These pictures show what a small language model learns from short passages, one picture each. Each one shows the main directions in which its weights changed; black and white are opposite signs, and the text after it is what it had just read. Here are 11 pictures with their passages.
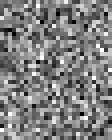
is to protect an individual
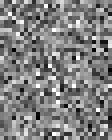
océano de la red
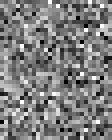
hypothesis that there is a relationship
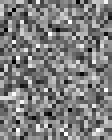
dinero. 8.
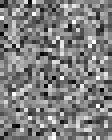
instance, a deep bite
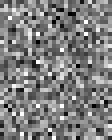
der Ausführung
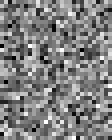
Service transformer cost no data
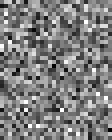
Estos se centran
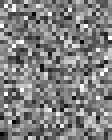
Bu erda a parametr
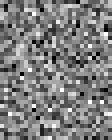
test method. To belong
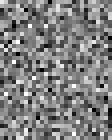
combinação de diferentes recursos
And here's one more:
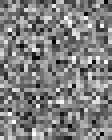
the incubation period
